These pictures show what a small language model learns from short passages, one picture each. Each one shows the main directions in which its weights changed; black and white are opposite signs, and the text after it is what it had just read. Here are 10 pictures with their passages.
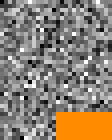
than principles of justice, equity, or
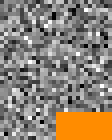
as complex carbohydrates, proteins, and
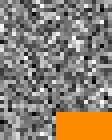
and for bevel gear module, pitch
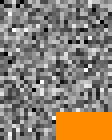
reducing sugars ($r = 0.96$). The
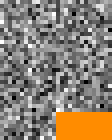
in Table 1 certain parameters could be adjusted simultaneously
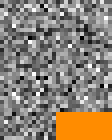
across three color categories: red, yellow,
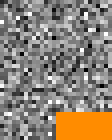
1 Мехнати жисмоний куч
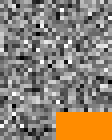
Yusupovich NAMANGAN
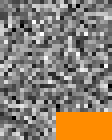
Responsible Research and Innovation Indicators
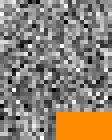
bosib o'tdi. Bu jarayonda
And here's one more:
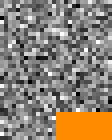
K.} \& \bibinfo{author}{Cohen,
